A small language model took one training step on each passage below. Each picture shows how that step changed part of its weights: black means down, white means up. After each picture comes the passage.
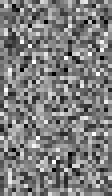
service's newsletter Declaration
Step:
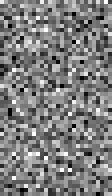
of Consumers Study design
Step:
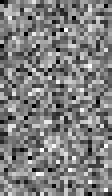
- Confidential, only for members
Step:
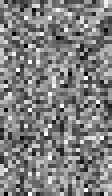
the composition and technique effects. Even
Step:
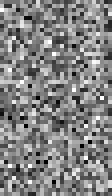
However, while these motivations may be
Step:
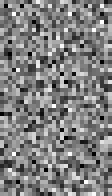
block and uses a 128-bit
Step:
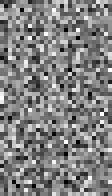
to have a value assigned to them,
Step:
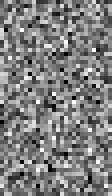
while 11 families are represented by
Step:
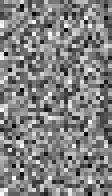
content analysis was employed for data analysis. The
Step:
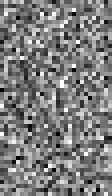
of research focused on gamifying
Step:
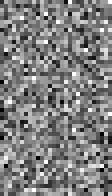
domain-specific standards and good
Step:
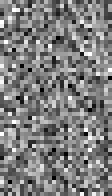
those changes should be managed, and the
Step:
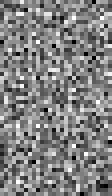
Horizon 2020 research and innovation programme under
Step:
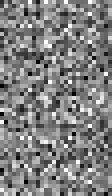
be understood to create a new work
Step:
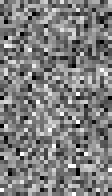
and hence, the indentation
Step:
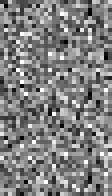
are actively implemented by financial institutions.
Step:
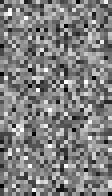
= 2$. 3) Applying the
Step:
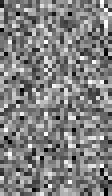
ecosystem analysis and suitable for the
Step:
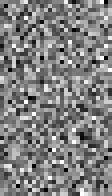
the PSUR evaluation procedures.
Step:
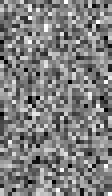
of research papers all contained these
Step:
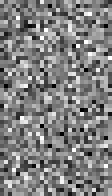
in Africa, and of the top ten
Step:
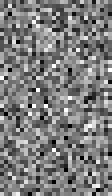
in the oil prices is causing
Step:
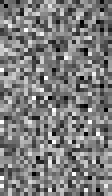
has decreased due to disuse.
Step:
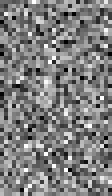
in the high-price range. It
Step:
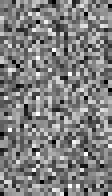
the [National Bureau of
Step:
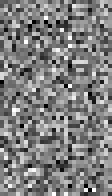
preserved jute leaves.
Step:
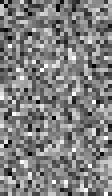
of over-application or
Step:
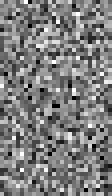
technique for generating random trajectories
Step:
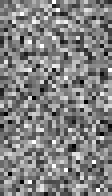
fusion of phenols.—The
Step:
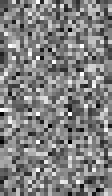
of teaching mathematics through the
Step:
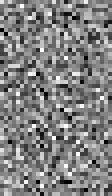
still unclear. However, this
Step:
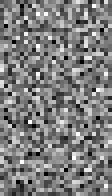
investigations, large-scale
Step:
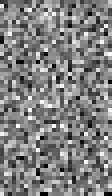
to identify future research and development area for hydrogen
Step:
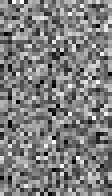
extract of *Bryophyllum
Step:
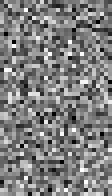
camp training group and Pilates exercise
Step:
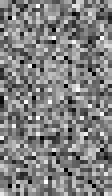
the transducers combinations in test
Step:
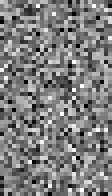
listed on the Amman Stock
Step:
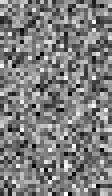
on November 2nd in
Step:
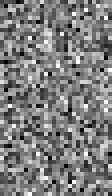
for additional overdraft facilities to meet
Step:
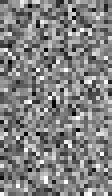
Late Pleistocene sites
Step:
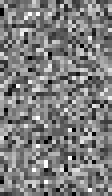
The European soil erosion model
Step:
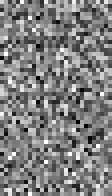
explanatory prompts, and a
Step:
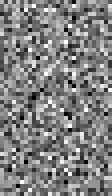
a workstation hosting the core
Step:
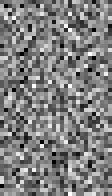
an expenditure and not an
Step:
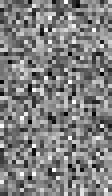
the following geographical extent:
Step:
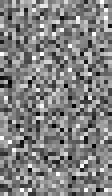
pitch of the notes,
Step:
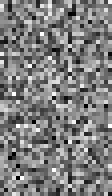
today has grown into a
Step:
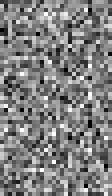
to provide effective solutions for environmental monitoring and
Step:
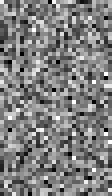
of EU-Turkey relations.
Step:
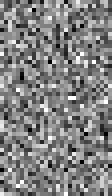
a resource used to solve a task and
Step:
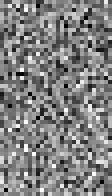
tissue. This study was conducted to
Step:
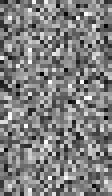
of L3, and in adults,
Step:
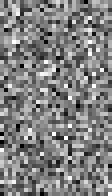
to avoid false positives (Table
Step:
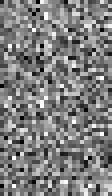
mark for shielding the forest and
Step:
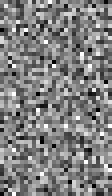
Appropriate target-specific *in
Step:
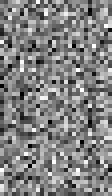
will enhance the detection of off-axis
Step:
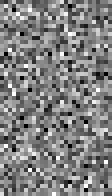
al., 2017), we were particularly interested
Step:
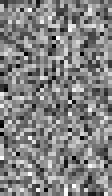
to achieve the goals set and also to
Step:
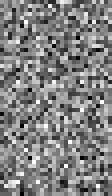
enhancing turbulent vertical
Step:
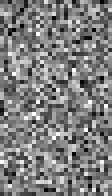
skillful higher citizens.
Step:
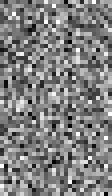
health in all the aspects and to make
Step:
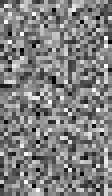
as well as grade them quickly
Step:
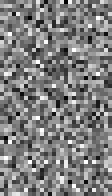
particular culture, whereas lacunae are
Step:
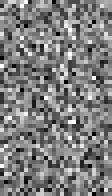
was cut into 15mm x150mm
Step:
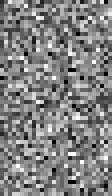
the solubilization of the
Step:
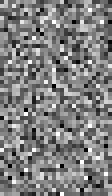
bixbyite is observed for 0
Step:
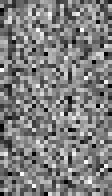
with the European institutions on the future of
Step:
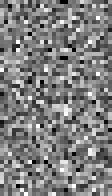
Higher than recommended value 17
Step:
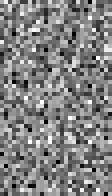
methods in toxicology and environmental
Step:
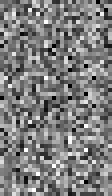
and a firm standing among the
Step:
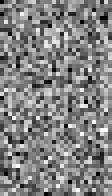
cooling units, as well as the
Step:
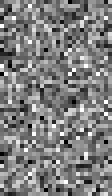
of Google speech API
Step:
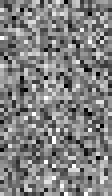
between technological devices. The direct optical
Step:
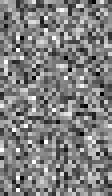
recovery. Different
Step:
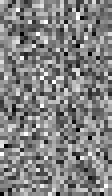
equipment complies with the recommendations of
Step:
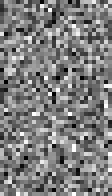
said that the students of high and low
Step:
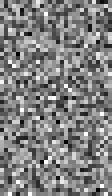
fire retention capabilities of insect
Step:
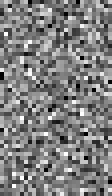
The maximum range that a sensor node
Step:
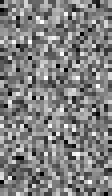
him in the depths to
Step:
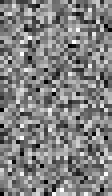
due to the strength of the text
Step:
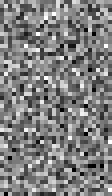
road surface reflections properties and lighting:
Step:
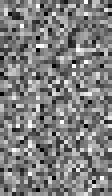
Occasional Variable
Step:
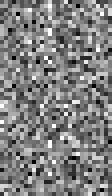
when the only source of supervision is
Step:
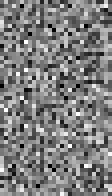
result of ADR ($p <
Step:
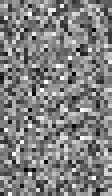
scaling, our own GPUs
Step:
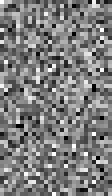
Role assignment. SD 6:
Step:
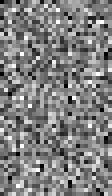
but the efficacy of many is still
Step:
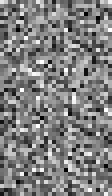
students in the two public Rivers State
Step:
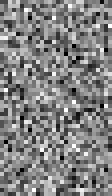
Producing and measuring
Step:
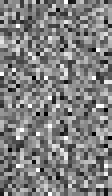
people between the ages of 18 to
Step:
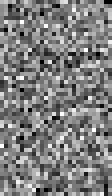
sludge contaminated sites have
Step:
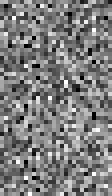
the Renaissance,
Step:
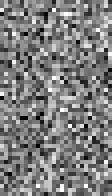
k_{id} by using a hash
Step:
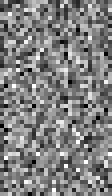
any tangible medium of expression, which
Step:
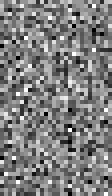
any follow up training in last 2 years.
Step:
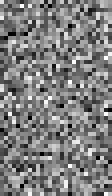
- In 2024, the European Central
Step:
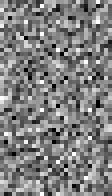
Università degli
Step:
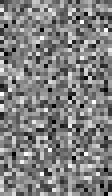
and motivation to prepare and consume
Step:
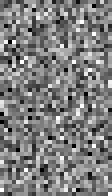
results in (13) it is found that
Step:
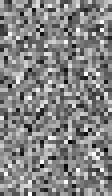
combination of signals to turn a GrC
